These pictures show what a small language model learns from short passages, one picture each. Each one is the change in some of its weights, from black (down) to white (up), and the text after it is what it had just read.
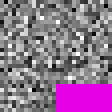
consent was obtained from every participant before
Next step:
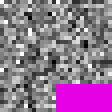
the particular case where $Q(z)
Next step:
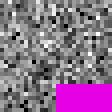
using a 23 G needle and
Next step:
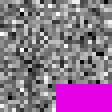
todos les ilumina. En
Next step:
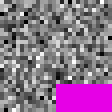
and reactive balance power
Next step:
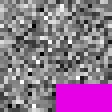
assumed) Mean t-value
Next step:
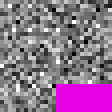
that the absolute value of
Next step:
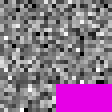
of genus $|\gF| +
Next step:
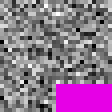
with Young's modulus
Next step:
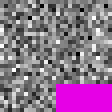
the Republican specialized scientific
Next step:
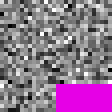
research for which was supported by the
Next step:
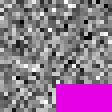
geography of (political)
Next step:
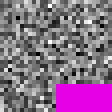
Insentif RT Rp.
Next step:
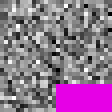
programme that is normally designed to
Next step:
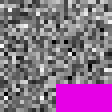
50% Buffer B -
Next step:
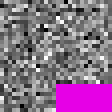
katta dardi bu –
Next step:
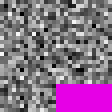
5. Сафонова В.
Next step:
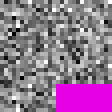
focus on improving the system of formation
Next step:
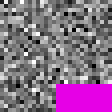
dass mit Herrn Serik
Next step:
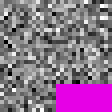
Formats}: Support
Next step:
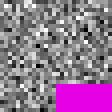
channel width ($w = 150
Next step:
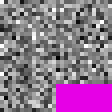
Mastocitoma é a
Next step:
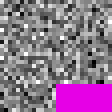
collective. En effet,
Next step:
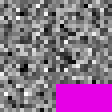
И. Беликова, В.
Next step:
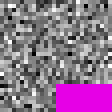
in relevant international conventions,
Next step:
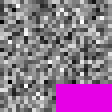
for deriving the hypersequent
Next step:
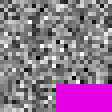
on objects and that completes the
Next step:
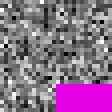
Microbial Technology
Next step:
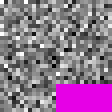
viewed as a LAB over the
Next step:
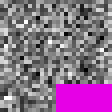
in (\ref{iiineq1})
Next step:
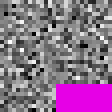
acceptare și de
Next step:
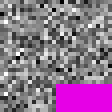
da garar nakiya
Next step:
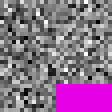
derivatives. By reasoning as we
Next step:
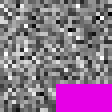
10 Number of frames: 100
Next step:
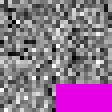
the soil outline and those of made
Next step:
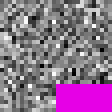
navigation: A case study in
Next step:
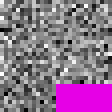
the 10-year risk of
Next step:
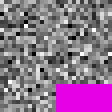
and conventional agricultural
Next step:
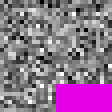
fully automated in home
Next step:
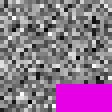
of EXTRA as a
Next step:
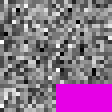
2 State Transitions From
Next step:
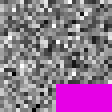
gooseneck. It is composed
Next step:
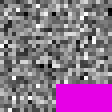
Monitoring Program.
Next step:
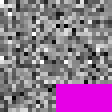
$X\smallsetminus Y$. This is
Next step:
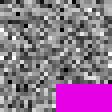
van de simplex-procedure
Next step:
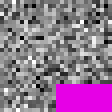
tests, however, in general
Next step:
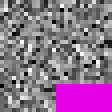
results, both measuring instruments
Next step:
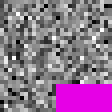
gives the desired result along with the
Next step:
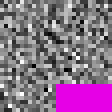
безопасность в
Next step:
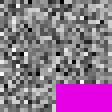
in parentheses in the
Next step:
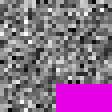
is investigated in this work. The results
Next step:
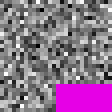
in re-dispatch market
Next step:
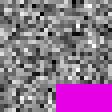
clearly $F_2(T)
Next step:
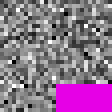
feedback dos peritos do
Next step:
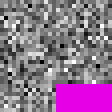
развития и физической
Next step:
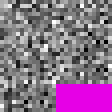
only have to consider the 27
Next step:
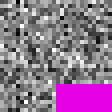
In dimension three, define the norm
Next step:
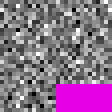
свидетельства того, что
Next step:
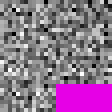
& Xalimova, F.
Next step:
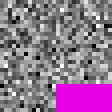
Hamiltonian also separates into
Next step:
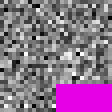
web mining uses various data
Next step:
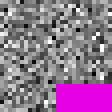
is an infinitesimal isometry
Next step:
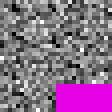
1, \end{align} where
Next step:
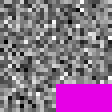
в табл. 1.
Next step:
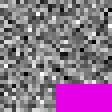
centered e-commerce:
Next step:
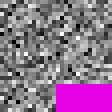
RANDERS FJORD
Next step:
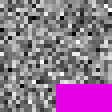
A similar direction was presented by Mulder
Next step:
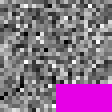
пуске, однако
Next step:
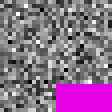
\STATE Compute
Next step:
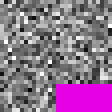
of eigenvectors required. We
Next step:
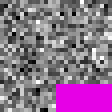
négative. En cas
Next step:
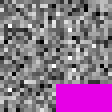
бўлиб, “орқага
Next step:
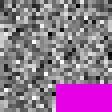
positive on non-zero vectors of
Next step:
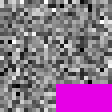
AP), y actualmente no se
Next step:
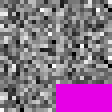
This research examines the utilization of
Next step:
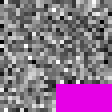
Lab Notebooks
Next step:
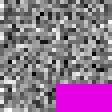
время концепция
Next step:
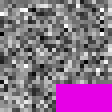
el hilo en un sentido
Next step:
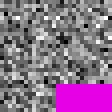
grootste aantal
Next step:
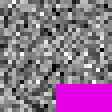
university community. Although
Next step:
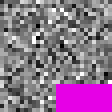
an upper half-plane
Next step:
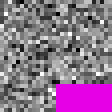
we recall an analytical
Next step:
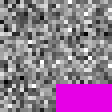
social adaptation of children is
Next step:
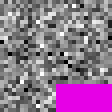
and $\Delta t$, respectively. Thus a
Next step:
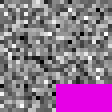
kunda "yashil
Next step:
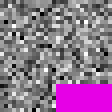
coordinates below $\tau$ agree.
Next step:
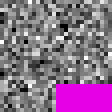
platforms and private groups
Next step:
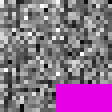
of the group tested and Figure 6
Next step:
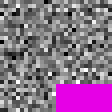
and TSL, taking into
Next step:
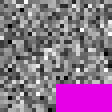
заводи чинни ва
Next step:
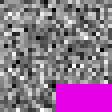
próximos dos animais do
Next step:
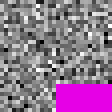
Strongly Disagree, and
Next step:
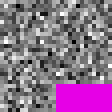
Section 5 we generalize these results to
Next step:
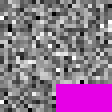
будет (хочет)
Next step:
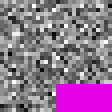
beradi, go'yo ular
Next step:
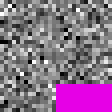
bajo nivel de
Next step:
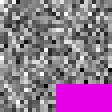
27:33 for the initial condition in
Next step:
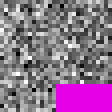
the end users counted as an important
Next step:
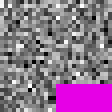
in the literature, starting from the
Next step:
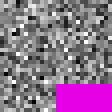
of $p_3$ is made so
